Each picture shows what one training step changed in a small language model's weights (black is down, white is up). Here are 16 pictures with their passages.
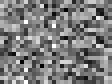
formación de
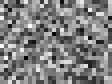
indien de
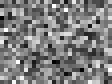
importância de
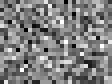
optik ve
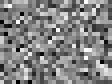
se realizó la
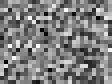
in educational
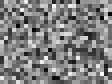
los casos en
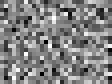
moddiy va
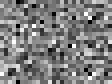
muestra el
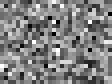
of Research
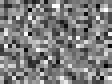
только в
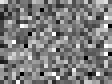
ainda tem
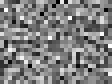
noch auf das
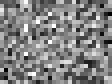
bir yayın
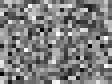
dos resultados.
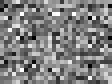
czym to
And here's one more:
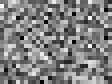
bis in
